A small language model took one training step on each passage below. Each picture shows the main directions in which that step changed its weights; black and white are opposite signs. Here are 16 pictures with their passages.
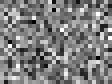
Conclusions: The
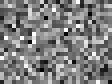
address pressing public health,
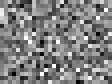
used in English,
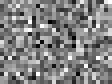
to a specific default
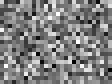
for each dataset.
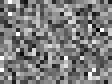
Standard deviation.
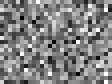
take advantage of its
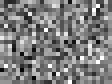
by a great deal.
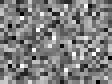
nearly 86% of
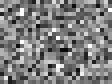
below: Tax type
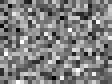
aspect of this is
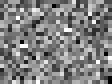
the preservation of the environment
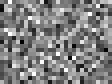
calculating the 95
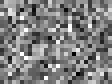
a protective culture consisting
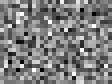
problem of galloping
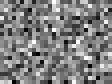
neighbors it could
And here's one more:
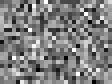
and test one or more physical
